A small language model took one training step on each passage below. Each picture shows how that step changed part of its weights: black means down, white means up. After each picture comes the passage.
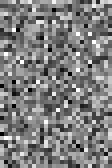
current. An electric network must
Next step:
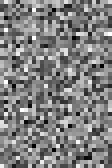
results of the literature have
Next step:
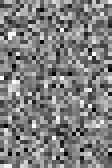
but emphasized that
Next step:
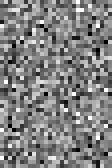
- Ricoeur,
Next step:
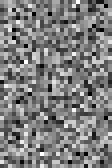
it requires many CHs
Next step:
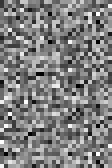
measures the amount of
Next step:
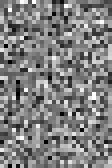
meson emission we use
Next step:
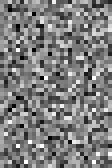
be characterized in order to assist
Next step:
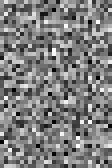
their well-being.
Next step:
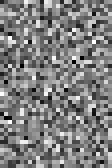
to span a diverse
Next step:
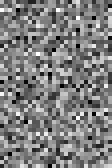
d\'efinie par
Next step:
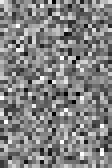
of domains enclosed
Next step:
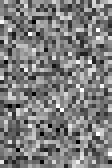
many data points and thus the
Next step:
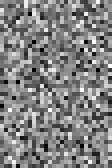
of a wild beaver
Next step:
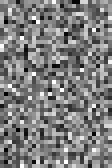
for smart workouts and
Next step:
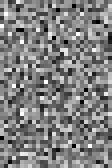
distributions of NetFlow
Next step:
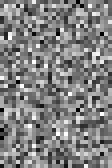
clear that any two
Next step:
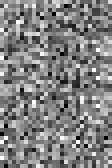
of size } s} -
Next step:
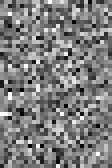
secondly to those who have
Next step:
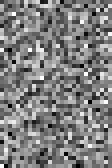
the $y$ axis to
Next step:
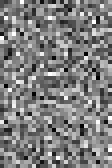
that \begin{equation*}
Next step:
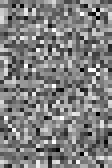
author was partially
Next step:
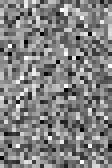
of a different era of
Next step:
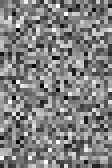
may introduce the analog of the
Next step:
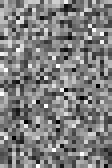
of isometries
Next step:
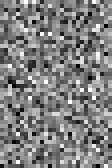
be the optimal control giving
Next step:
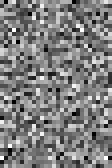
scalar case, the question
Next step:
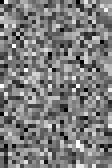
exhibits enhanced data
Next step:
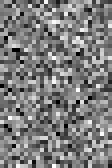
its ability to withstand
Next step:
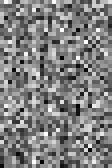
acid at the temperature of the
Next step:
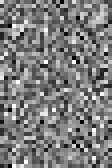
hereafter called
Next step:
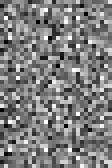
achievable over
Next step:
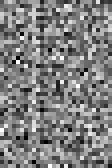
to maintain formation in an
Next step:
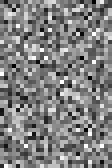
wafer absorber,
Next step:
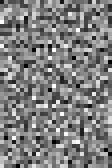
demand for energy storage
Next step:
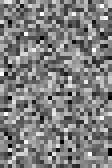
functions, i.e.,
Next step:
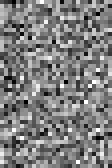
network has good convergence and
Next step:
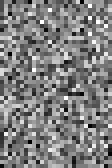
from the Ministerio
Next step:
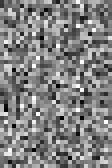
at the time of analysis and the
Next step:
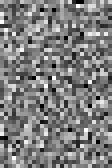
phase. Knowledge of
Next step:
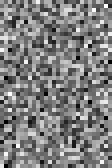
$C_2$ and one each
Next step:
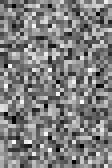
these classes can be presented as
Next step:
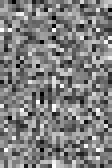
realistic sparse multipath
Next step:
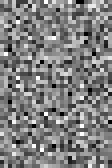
Gabriel Leite
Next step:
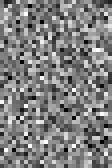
time. Prob ISP
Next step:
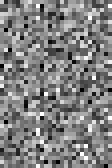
\item Use sample size
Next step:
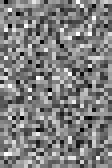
bonded clusters and the
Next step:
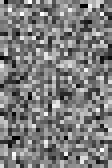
VCA implementation is
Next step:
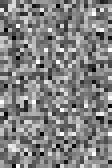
It can also be seen that for
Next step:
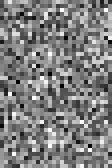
pairs as the lower bound
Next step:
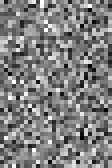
is to search interesting
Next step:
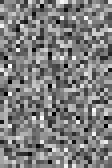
be considered as flood
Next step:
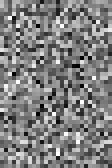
decreasing on $(-
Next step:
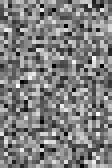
center and propose
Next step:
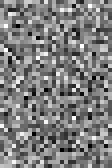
Ministry of Law
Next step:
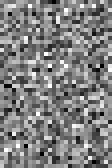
Therefore, if $A$ is
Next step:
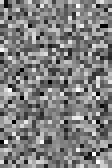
reproductive structures in
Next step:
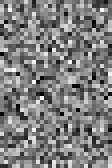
segments for an image
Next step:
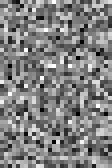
are critical for both internal
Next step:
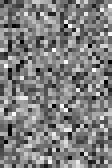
system~$R_k$ does not
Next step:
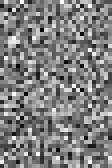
laboratory and local
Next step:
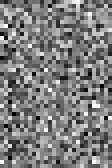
that this formula defines a
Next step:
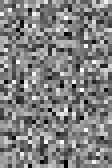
appears as the solid
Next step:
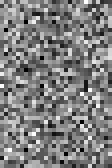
\item $\Delta p(i)$
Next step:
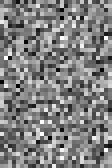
provides a high-level
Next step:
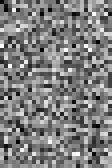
the working women,
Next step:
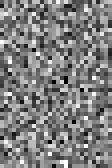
with the exact solutions of the
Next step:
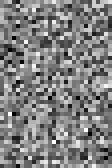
requires two coordinates to
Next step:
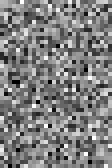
induction generator is presented
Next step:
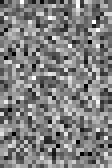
and \begin{align}
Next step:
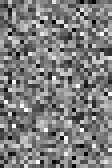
quantum gravity corrections
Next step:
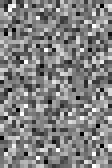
it is clear that he
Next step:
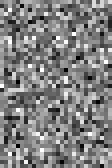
which were used in the STAR
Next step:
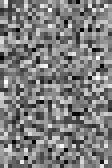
compound are summarize
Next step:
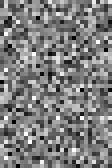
exactly produced from the
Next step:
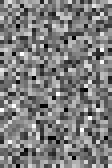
with respect to convergence in
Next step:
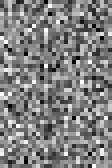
(FFG) over the
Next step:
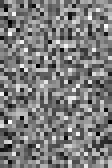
DNA sequence variations that
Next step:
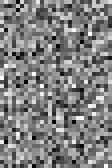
they could also be used for a
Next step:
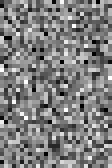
the swell condition. Figure
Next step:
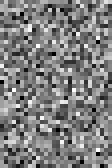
bosons (involving
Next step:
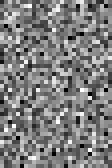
the Wilson loop is
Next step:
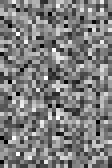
more than one transmutation is
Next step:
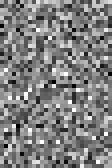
will have the following structure (we
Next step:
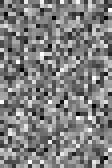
kept constant, the
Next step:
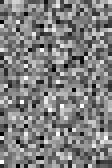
prove results for %a
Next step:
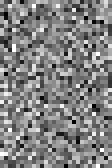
within the mandate of
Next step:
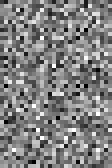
\ \vert s-t
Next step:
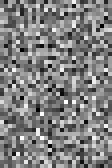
complex symmetry breaking
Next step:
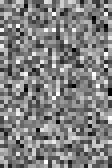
can successfully run
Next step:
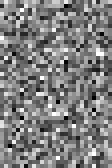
of its development is needed.
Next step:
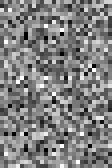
the energy of the tunneling
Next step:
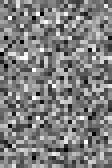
as outage probability,
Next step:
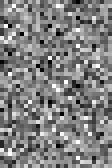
assume that the propagation
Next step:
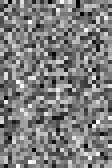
\begin{proof} In view
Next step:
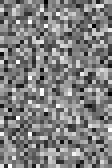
adiabatic condition at
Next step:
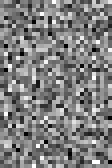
gravitational lenses
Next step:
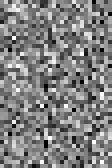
\\ iae^{\alpha
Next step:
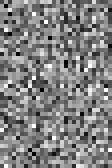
cement replacement,
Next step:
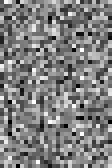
conditions using barrier
